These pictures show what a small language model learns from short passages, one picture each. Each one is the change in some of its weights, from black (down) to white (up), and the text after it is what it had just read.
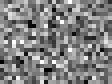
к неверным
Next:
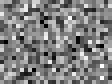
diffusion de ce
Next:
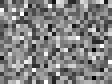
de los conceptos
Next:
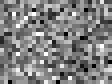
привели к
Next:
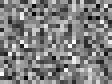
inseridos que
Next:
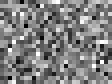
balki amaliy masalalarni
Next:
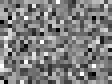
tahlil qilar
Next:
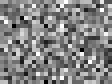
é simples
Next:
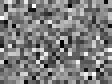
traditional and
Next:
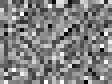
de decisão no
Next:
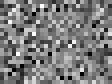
was made from
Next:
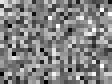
propor a abertura
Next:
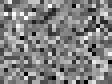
тому, що
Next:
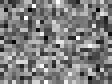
profesionist în
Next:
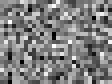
dalillar asosida
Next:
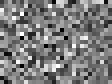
de ella la
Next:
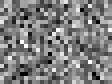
e noções de
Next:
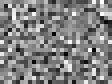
собой фактор,
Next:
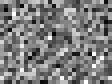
движения –
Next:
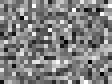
relativos a la
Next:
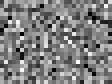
tarbiya tizimidagi
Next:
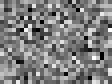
في شرح
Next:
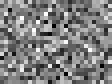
in fighting
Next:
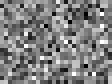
sifatida alohida
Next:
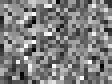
РОА в
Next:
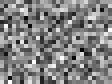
há o canal
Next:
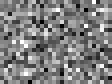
оно не
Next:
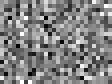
acordo com dados do
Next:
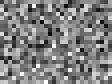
depended on the
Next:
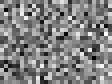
as constituições
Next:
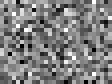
и изменениями
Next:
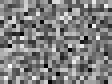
mereka yang
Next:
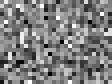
comment traiter
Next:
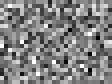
representava cerca
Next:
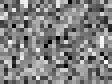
primeira consiste
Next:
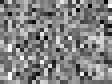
the use of modern
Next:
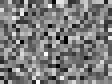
de Normas
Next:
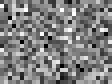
belajar (4
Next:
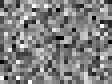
у Женеви
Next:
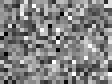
com a docent
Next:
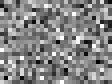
управления в
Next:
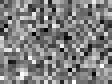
buyon yangi
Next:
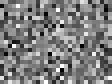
males and
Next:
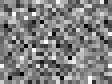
рис. 3
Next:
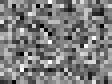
que se preste
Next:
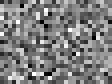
Les tenants de
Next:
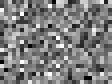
de acciones
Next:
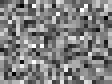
Abstract The analysis
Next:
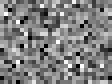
ce chantier
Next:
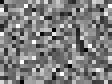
los artículos
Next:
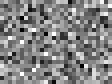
concedido para
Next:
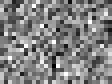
5. В этом
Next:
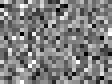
Importance of
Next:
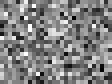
actividades se
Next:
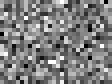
institucionais para
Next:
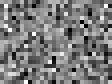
identificação de
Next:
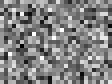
ainda reduz o
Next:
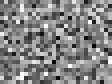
nazar kirish
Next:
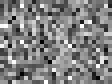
transformações, no
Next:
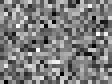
надання державних
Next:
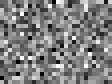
de masa
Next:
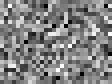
si spingono
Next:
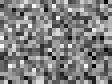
se producen a
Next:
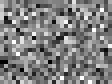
и пяти
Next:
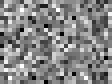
Ягич і
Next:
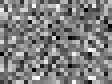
lar. A
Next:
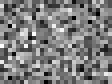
capacitatea de a
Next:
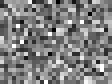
de la metodología
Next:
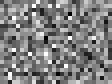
en management.
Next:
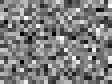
intentie of een
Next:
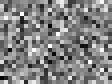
o ARA,
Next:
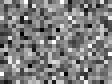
descripción cuando
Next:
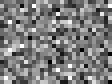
Research Journal's
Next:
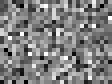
*J Transl
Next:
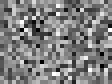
هر دو
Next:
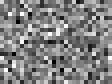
que tornou
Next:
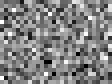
Vergleich mit
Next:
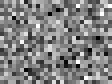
acesso a outros
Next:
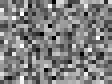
degredo além
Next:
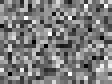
granja. En
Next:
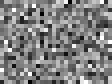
considerada en la
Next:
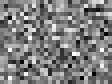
salbiy munosabat
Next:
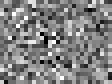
единиц в
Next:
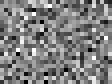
в конструкцию
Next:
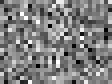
e cultural, mediante
